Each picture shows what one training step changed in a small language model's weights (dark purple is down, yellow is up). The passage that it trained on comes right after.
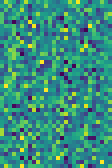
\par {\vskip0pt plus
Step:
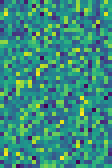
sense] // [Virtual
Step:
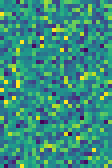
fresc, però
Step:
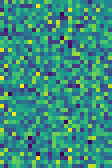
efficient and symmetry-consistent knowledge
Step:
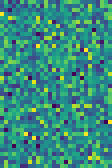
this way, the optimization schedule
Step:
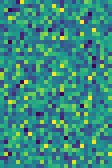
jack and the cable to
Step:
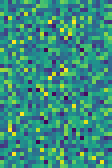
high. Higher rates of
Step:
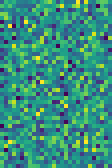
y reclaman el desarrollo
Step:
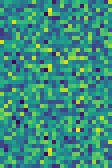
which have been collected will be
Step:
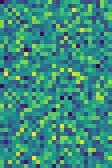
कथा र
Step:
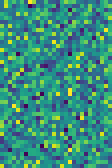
parameter ${\cal J}_1$
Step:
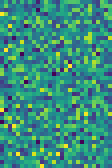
the radio catalogue that
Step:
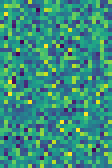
stirred about 5-6
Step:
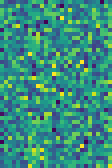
durante la pandemia
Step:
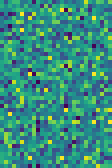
More than 800 messages
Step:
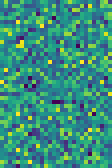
in this context, as she shows
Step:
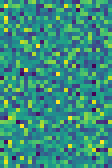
uterine torsion.
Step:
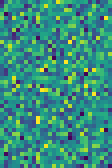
Most amounts payable
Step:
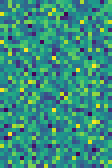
del region i.e. the
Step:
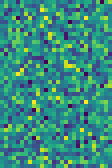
on the InTe surface,
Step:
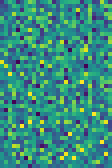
over France. Later, after
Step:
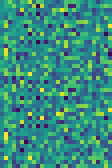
(both photometric and
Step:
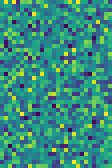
\ref{qbin}, we
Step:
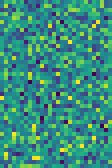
will for simplicity consider the
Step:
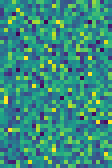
of pages, even if this
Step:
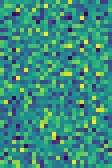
și care face
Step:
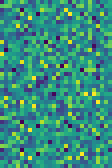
can also affect malaria transmission
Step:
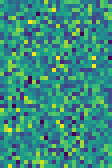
and local interactions, Rydberg
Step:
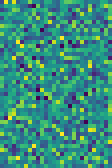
computed with KLOE data.
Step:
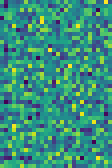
between lead and formate ion.
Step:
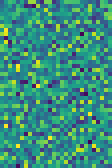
plasma half step assumed to be 0
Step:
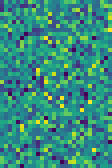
laboratory services in Nigeria provided by this
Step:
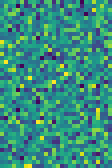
freshwater is available for
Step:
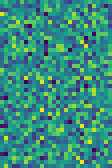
the ACE potential in this
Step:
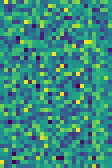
- To find out the gender
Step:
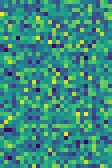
the geometry of the shower
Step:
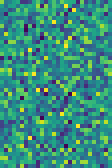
psicológicas virtuales en
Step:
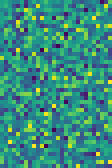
leyes aprobadas
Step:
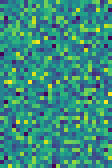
la reflexión estética
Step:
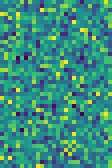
W_{spec} C MAE
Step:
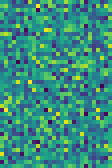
contenidos Etapa
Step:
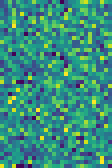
embrace both of these
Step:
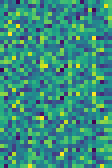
Lagrange multipliers.
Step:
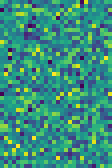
the box) Yes No
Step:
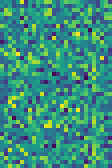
binubuo ng 32
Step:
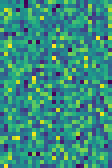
De Felice C,
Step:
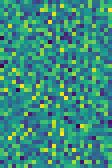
to \begin{align}
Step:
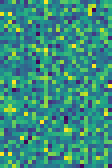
UK Guidelines for blood
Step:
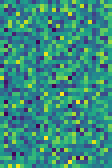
to overcome their limited visual
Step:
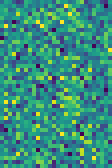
7.1 Overview of
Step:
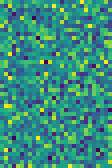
munosabatlari ichida
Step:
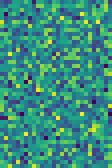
etadilar. Ana
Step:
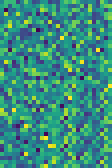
to adjust the values of
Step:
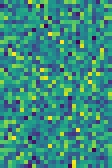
correlation functions, operators of length
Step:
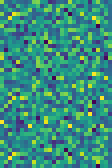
can be reduced by employing more
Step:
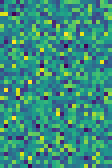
it necessarily induces
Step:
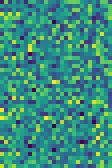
The proposed method is split into three
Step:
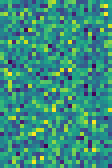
Ye, Jun Chen,
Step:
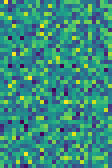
- From a civil society perspective:
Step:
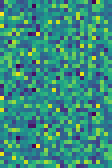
how reliable this prediction is,
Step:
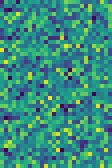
In order to produce quality teachers the
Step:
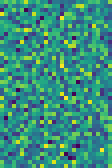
\, . \end{eqnarray}
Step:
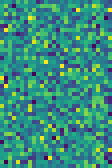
bo'yicha ko'plab
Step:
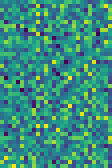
PLAN DEVIATION
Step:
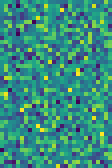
of Uttarakhand,
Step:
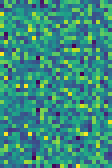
compute the expected value of the
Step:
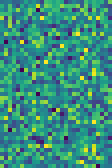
mundo nuevo,
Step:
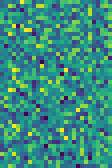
influence of the RF. More
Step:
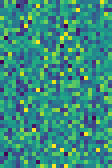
является прочной
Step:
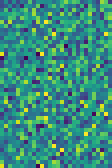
kinds for technological purposes
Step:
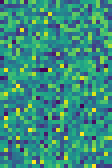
vascular cerebral
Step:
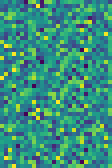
OF CARDIAC AND
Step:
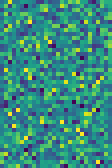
was a continuous threat to
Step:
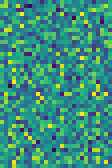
is used again. Substituting
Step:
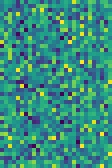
To benchmark QuAN's prediction of
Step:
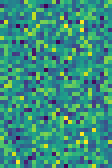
is the isoflurane
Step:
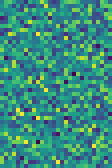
are rated less important.
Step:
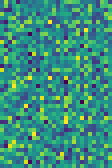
for the electronic devices. For smaller
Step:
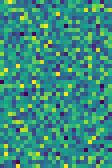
would risk missing desired
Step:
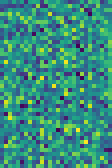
service on an ATM.
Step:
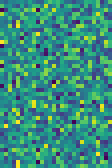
della visione del
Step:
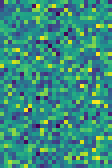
debonding found to be in
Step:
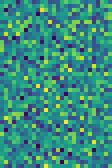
to maximize the broad feature
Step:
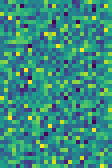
its ubiquitous
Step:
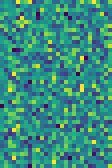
groups (red lines), and galaxies
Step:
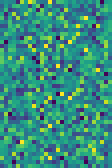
have expertise on the
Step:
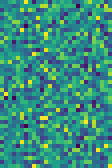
ibéricas más
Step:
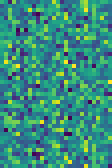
Bulut, E.,
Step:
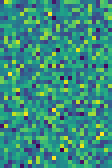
were mostly affected by the
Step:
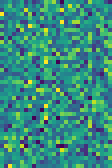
obra, a través de
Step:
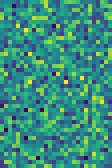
lado, aunque de
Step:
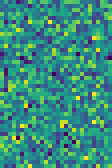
between two consecutive points.
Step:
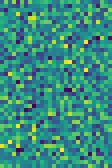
$, and this interaction is described
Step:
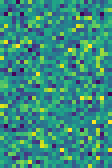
Earth, associated with the
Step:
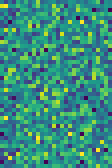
\node[vertex] at
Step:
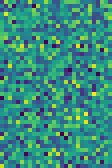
combination with the treatment of 70°
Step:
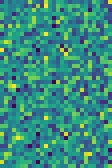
uma unidade económica
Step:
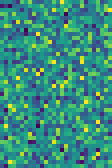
digital democracy, representative
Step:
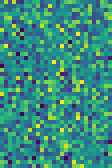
-Article 7 of the
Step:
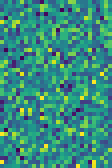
of worry to many
